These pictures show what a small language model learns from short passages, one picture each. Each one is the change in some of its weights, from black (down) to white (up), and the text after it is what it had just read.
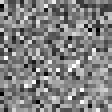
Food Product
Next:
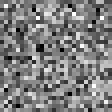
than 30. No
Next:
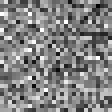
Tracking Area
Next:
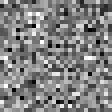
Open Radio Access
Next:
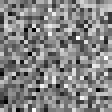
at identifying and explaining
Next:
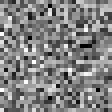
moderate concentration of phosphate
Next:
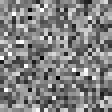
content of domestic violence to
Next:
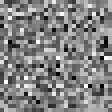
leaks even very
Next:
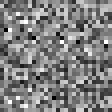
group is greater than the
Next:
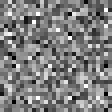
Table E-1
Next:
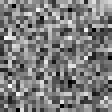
and running the service.
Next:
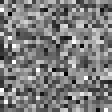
Section II, the equivalent
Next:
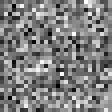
the Blynk
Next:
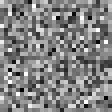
resizing attacks - Higher
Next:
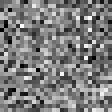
and Consistency and
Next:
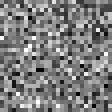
forest attributes for Europe
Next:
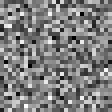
excludes the state of
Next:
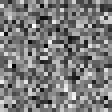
have been found close to
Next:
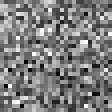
processes with the exact definition
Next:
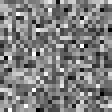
processes, considering the
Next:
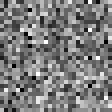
they be? -
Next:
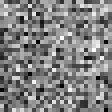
stress in their lives.
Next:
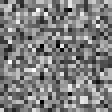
the other. -
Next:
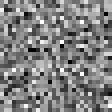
represents 16 of 19 firms
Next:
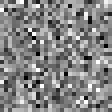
tree-based procedure
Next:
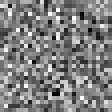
delicious culinary
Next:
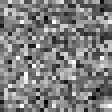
force participation rate has
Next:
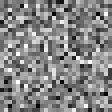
time [Zhang
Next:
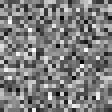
working environment leads to higher
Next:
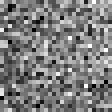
and butter are
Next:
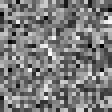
is what some call
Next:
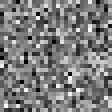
as we will see through
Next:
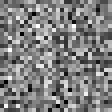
language training received in the
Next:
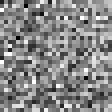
an analytical proof to show
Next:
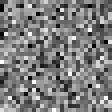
good care were based
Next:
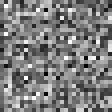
the Indian scientists and researchers
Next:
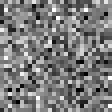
composite pipe manufactured
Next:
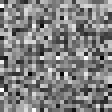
a shift in the control
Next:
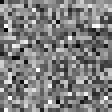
performed according to the study
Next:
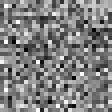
to resources used to create
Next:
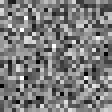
glass packaging for storing
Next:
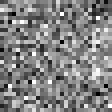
in use at the
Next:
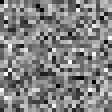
findings showed that according to
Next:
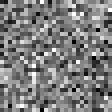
seeks to explore
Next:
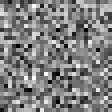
increase in the concentration of
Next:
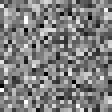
Formulation study confirmed that
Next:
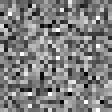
test. But, in
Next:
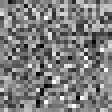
dry, and commonly used
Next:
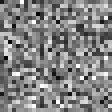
applied for the evaluation of
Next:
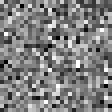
health to pronounce
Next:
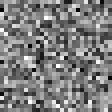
more diversified and sustainable
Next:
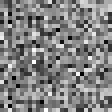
at least confirmed, by
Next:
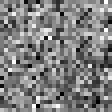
means of production in order
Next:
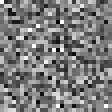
are projected based on
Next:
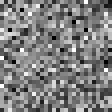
lateral abdominal
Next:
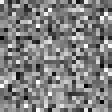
– Yes Notes:
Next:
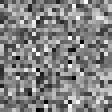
as well. In order
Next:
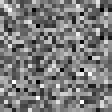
views, it becomes important
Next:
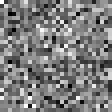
output is a weighted
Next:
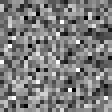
undermining of
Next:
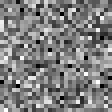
characteristics. This paper
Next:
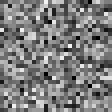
system has many problems so
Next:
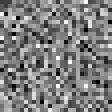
achieved. Kern et
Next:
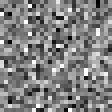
given standard loads to determine
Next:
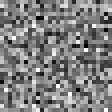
were used to interpret the
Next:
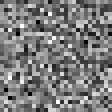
2012). The general aims
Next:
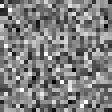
on red slip,
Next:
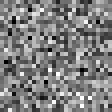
distribution of the SiC
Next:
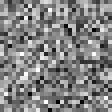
exposure time. The absorption
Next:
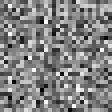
tool. The dataset used
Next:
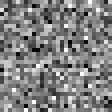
the card is recognized
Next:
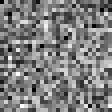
Regency, in the
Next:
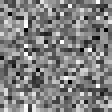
interfaces between fixed and
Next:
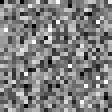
The mean AOFAS
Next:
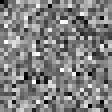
(91%) It cannot
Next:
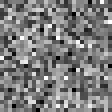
be contested and
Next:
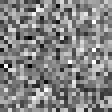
of the use of production
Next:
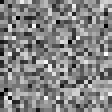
Prospects for the
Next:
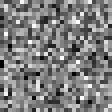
have to raise
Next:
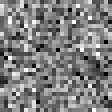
derived was presented at the
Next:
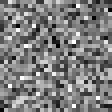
On the new system the
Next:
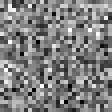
applied a rating scale
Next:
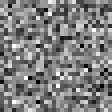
Consequently, the different
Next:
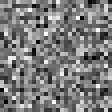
Nations Children's
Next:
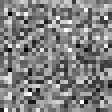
available resources, creating an
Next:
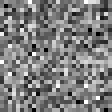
bending HBL
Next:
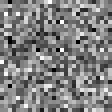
study, a scheduled
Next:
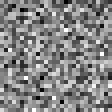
and outcomes research I confirm
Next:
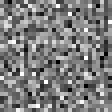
mandrel of 85
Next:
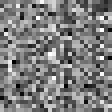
learning interest 3. learners
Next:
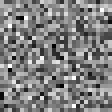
parameters that convert
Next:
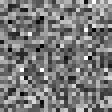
and is highly preferred in
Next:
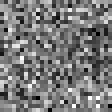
by the formula:
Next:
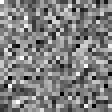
developed electrochemical process for the
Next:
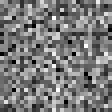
Pérez and
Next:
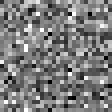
three, CuO
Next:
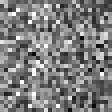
of Science): 5
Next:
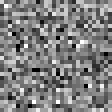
to the corrosion
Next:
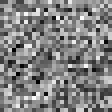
the first cycle and
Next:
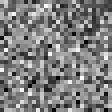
of Principal
